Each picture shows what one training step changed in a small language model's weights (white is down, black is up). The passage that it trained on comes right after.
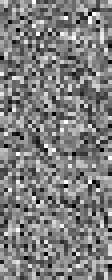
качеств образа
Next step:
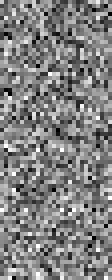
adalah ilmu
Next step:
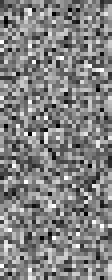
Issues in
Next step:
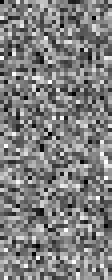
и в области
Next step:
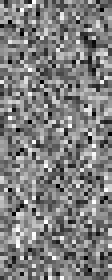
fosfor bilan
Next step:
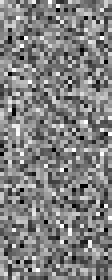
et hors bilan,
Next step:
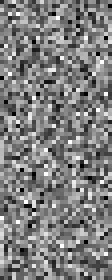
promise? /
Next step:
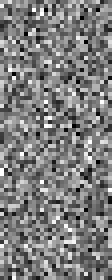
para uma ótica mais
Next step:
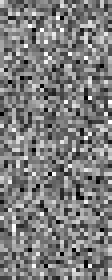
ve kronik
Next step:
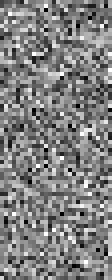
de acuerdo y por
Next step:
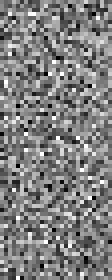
a attiré en
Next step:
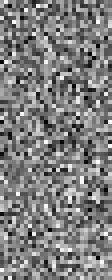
xam yaxshi
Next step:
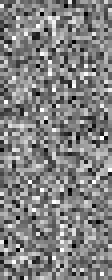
de como o exame
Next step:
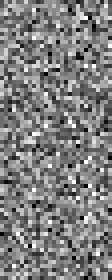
< \infty$
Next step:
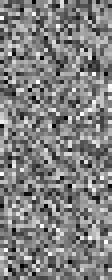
texnologiyalar ta’lim
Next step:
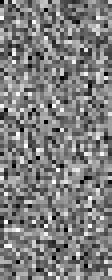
о числе
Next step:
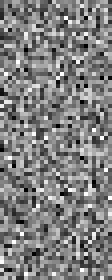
Ada 3 prinsip
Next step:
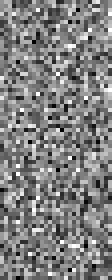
justify the
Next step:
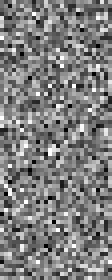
the pollen grains
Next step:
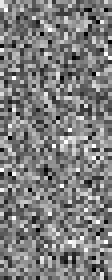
отношения и
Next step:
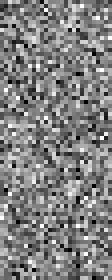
de livraison
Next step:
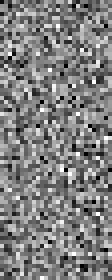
base da exigência
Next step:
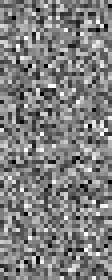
transport tovora,
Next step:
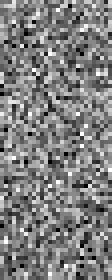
the work has
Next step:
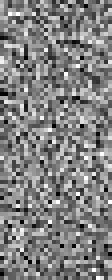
da vida social nas
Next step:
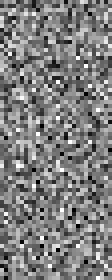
assessment data
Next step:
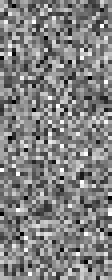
Cabe dizer
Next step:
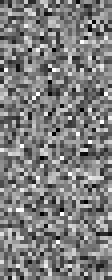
sala escura no
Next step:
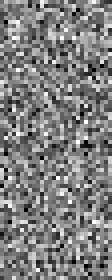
yalpi ichki
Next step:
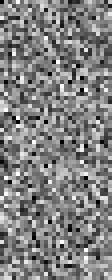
и клубни),
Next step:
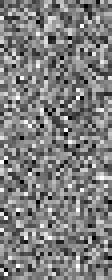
interpretation of
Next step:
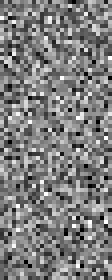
для определения
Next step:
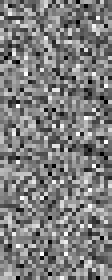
paradigma tem
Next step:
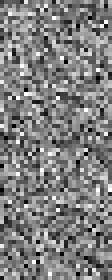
de arte Arthur
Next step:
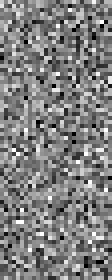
mis cuadernos
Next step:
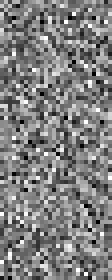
маркер; —
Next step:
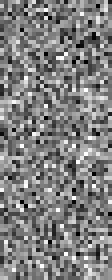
facultad de
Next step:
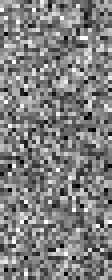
nafaqa /
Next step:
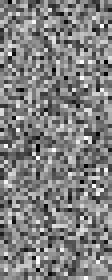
Wege in das
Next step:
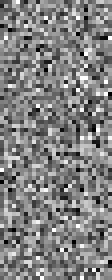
ma'nan va
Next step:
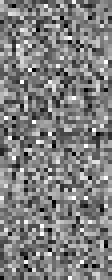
do fluxo
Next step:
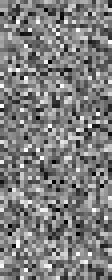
juda kam.
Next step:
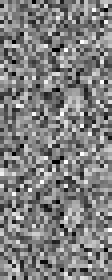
Lislaine É
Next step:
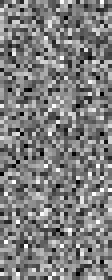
le développement
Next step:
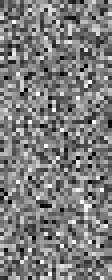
в словарной
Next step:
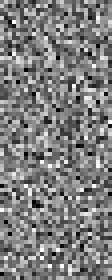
xil resurslar
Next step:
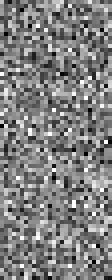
qo'yadi. Bu
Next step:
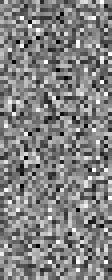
Mol Biol*,
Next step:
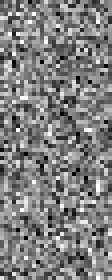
was no significant
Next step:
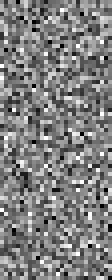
Instituição de
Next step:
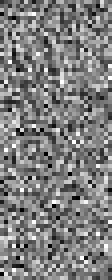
ações necessárias
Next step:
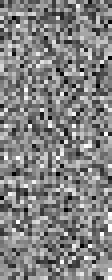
um número de
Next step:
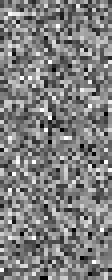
os materiais
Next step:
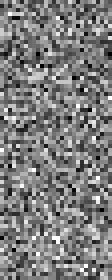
nicht sein,
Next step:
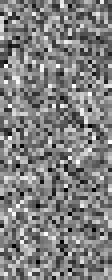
with concentrations of
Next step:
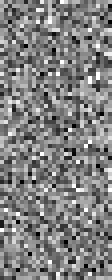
motivatsiyasi va
